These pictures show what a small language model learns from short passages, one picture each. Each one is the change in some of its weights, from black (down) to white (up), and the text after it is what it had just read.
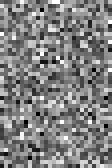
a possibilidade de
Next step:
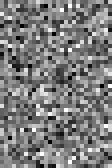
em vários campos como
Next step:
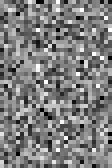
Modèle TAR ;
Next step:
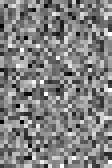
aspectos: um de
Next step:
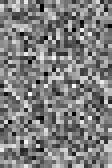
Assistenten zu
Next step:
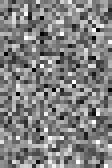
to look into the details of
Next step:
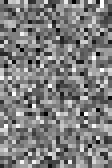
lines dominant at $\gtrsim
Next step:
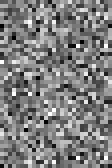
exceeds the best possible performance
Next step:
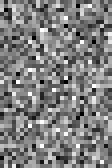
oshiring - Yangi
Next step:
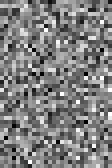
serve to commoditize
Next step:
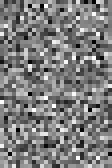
culpa a pretensos
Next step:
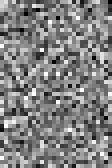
optical. This selection is
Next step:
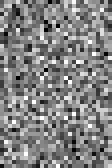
accelerated expansion}
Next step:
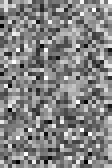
confident that we have identified
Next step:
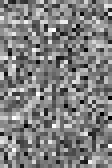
one can find how much the surface
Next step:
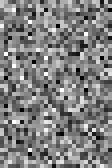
Aufmerksamkeit! Uwe
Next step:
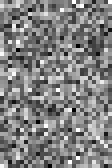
structure of the projected data,
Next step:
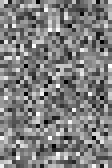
in bulk. The corresponding
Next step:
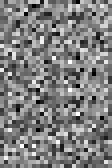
the FEP correction
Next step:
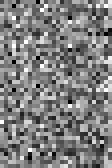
hacia la educación a
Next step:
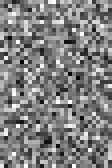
case, couplings across the domain
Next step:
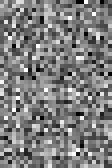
trap center. (b)
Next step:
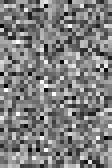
культури, про
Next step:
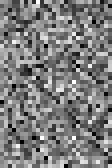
its origins and evolution.
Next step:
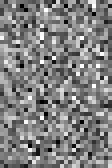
$T$-matrix analysis from
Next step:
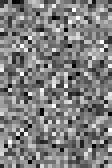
Chip möglich sein
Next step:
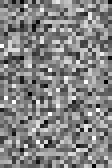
these devices are normally
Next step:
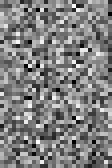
the same polarization conditions, the
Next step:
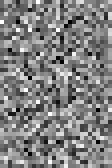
are in stable demand.
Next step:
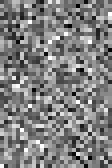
baseline sequential algorithm
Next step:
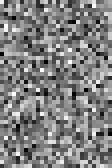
brasileiros. Com o
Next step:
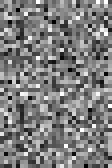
em amplitude formal e material da
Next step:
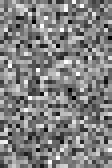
problemas. A menudo,
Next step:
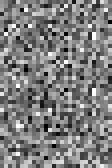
EQ-5D. Se
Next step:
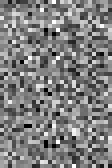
four directions for the local
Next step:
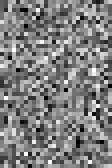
manba bo'lib
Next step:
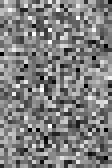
obyektiv tomondan
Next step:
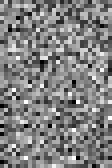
that the presence of the
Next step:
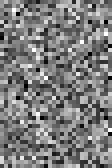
emoldura e dá a
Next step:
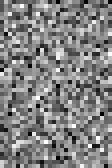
extrapolations have been
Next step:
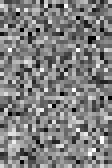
that the `reoxidation'
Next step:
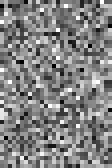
compatible metrics and
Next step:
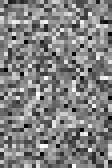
one can calculate the probability that the
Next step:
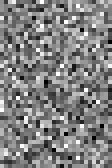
natijasida adabiy
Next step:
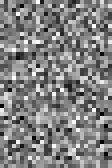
by \begin{equation}
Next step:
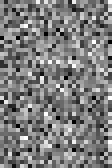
a DMRG calculation
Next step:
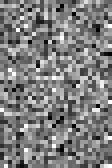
coefficient of restitution of
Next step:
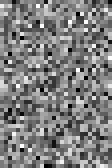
в яких вони
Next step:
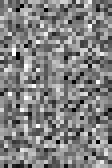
be shown here, but present no particular
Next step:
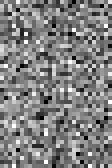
centro mediante la
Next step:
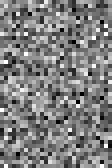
decrease) and enLarges
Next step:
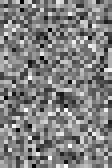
the limitations of APT.
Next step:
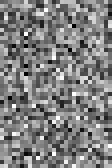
parallel, but the scaling
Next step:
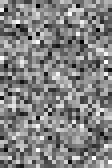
unless it is properly
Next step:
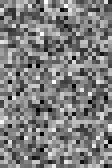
visual scenes,''
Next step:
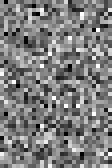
J. NAMLIGI
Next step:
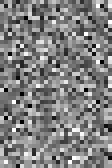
escolha dos artigos
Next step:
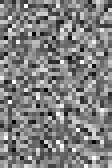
and robust communication and
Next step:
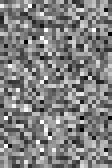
experiment, where $P_s$
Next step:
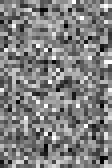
continues to trigger direct
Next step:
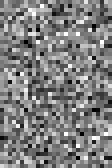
of the virtual photon.
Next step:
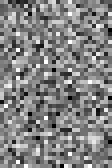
between data and calculation is
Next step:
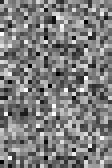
potentially prevent most of these
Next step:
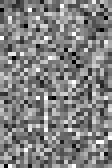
are component-wise, or
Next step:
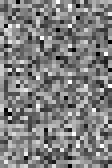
малого бизнеса
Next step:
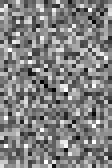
the $x$ directions. The
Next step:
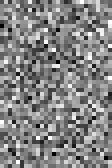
the translational and angular momentum
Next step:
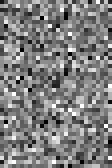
For Higgs boson
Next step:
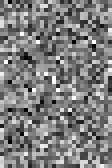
obtained by a number of independent
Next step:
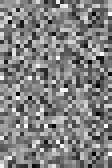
a longitudinal or transverse field
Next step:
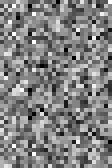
rivojlanayotgan turi
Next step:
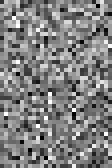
the emission of a pion.
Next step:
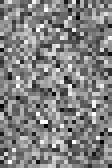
\it{master equations}
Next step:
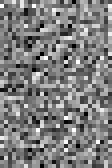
ред. В. С.
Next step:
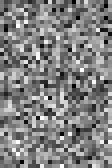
ifade farkından
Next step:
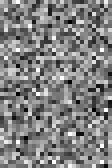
charge symmetry (thus implying
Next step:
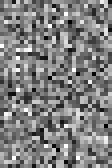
(here, we also take
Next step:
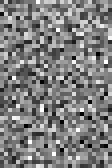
for our calculations. In the
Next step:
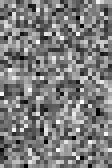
fields, giving rise to the
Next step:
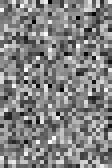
on a larger crawl.
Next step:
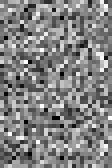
amplitude coefficients from gain
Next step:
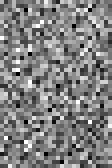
theories, we find such a
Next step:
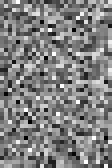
segurança para trabalhar
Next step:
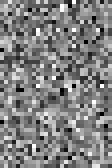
= \begin{cases}
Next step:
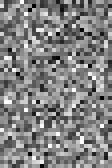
the decay of the induction
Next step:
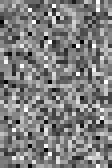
is also well suited for
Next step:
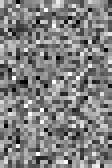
physically consistent signal processing,
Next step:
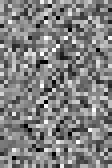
literarios. Brindó
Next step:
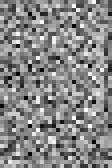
the radiation energy density)
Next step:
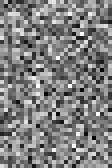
condition. The magnetic field diffusion time
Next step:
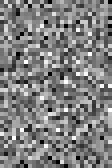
be differentiated twice.
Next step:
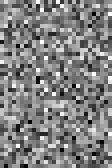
a significant capacity of
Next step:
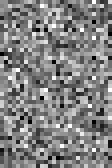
heading angle of the
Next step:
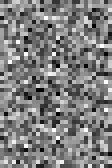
fikrini erkin bayon
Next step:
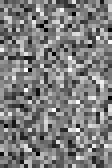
with a few GeV
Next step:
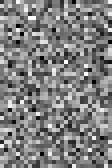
of the interatomic interactions
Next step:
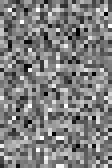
Should not - Help
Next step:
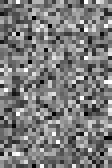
The small discrepancies
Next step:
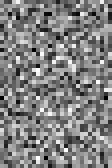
relevante que en este voto
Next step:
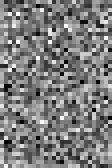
14]. Согласно
